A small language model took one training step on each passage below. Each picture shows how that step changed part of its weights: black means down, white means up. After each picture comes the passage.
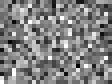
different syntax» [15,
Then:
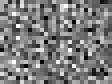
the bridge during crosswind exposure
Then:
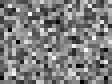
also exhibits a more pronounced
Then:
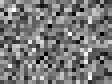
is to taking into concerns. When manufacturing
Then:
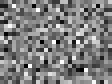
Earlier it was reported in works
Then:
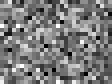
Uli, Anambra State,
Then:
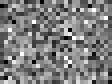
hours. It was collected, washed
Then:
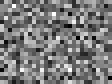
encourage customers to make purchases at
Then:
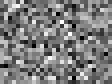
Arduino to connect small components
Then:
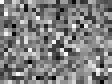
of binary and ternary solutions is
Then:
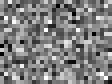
reality. References: 1.
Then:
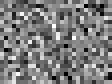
it will use the data from the text
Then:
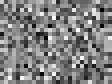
is mainly present in brown edible
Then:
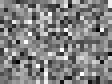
different circumstance test. In a
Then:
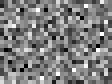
significant. Ethical approval was obtained
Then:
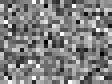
distillation are among the many methods
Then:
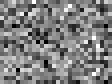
because it will provide legal legitimacy to
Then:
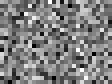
actively in learning communities 3.48
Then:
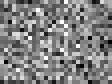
with different semantic representation. III.
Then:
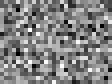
apparent role for PLE involvement in
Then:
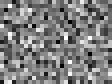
other educators and instructors,
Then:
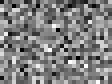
5: The scientific results at different fields
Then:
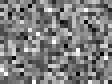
skills in preschool children. During
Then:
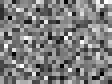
building a moral, meaningful life,
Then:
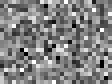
The results from simulations can be compared with
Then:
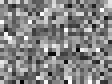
One calculation modeling the wind tunnel,
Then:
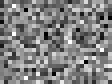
world, to take on this
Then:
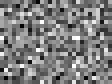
out the goal for the European Union
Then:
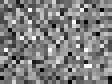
procedure obtain their standardised (that
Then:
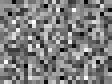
the downturn in Nigerian
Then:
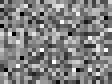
allocation Allocate the budget
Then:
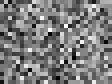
strengthened by the long-standing
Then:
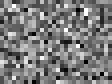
access to the internet and email.
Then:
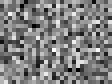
Influence Our Daily
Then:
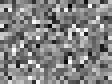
sources, among others the so called
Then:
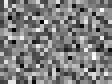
business life, governmental agencies and
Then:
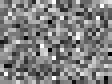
Art just blocks away.
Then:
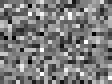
9 show that alternative 4 is the
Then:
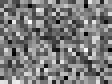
model follows the pattern of the actual data
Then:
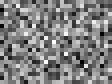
a vaccine-induced adverse event
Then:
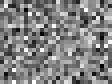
sampling or increased sample numbers may in some
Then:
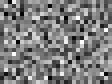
and viability, it necessitates
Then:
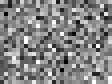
a^n h^n
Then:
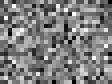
to treat bacterial infections.
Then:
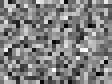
problematic diseases like cancer. This paper
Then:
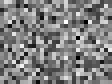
on gaze points, duration,
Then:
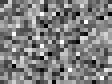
along this line is in progress.
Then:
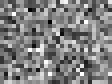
two current standard numismatic treatments of
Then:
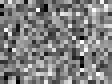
apparently as compared with the
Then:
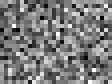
of deformations two shear
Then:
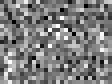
preserve human features and qualities,
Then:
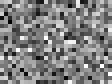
sustainable performance. Figure 1. The
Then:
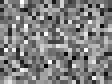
in separate experiments by reacting the
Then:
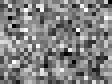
limited instructional time to construct electrical testing
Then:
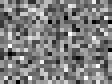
structured and filled with information, which
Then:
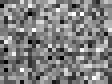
lower amplitudes observed for the two highest
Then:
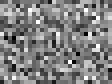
thought. Before some decades the some
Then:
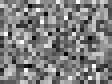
as possible; typically small quantities of
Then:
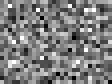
could be a promising approach to
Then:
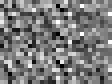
of Coronary Artery Disease
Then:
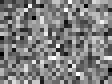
2 diabetes mellitus
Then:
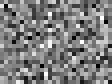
currents and voltages signals
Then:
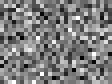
and disulfide connections, gives the
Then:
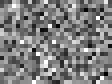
virtual pilots (again
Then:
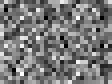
“*form*” and
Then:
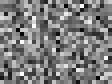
and gehlenite were identified
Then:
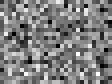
they must conduct their operations in such a
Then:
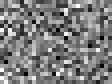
results demonstrated that DenseNet201
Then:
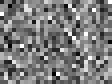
and evaluated. *In vitro*
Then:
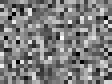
it involves producing an inverse
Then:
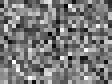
data. Data of the study were analyzed
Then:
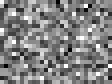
non-controllable renewable energy sources
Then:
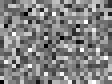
reached after burn-in
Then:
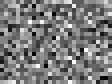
diffraction data was also measured
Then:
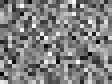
Fuzhou were chosen as examples
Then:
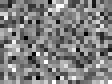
can successfully anchor the
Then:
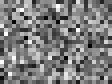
effect, in the twentieth
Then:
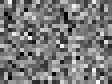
H., Chung, N. and
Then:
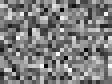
elements representing the reinforcement
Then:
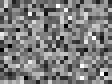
in the school plays a vital role in
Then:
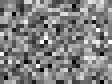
functional style is understood as an
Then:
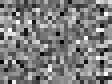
NOACK tests can only measure
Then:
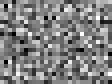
Chinese scholarly voices and culture
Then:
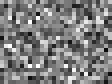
45X magnification. To perform statistical
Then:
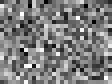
The first and the corresponding author affirm
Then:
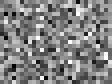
who are also eating but presented on
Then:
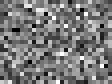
lived in Asia and
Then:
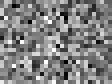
F. Paper title:
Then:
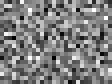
lessons learned teams, was demonstrated
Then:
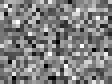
countries because of their traditionally substantial social
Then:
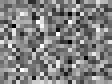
regular CSLA the number of gates
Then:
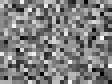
the smoke density of B0 fuel
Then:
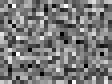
explore the impact of Islam on the
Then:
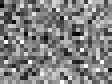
technician notification 2 <ol
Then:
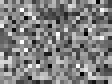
activity, and independence as the
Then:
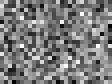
and liability’ Bioprinting
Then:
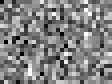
Bangladesh is driven primarily
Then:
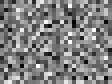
materials, but did not affect the content
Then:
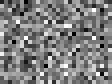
deity *shams* was especially
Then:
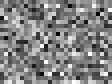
FWMT spawning
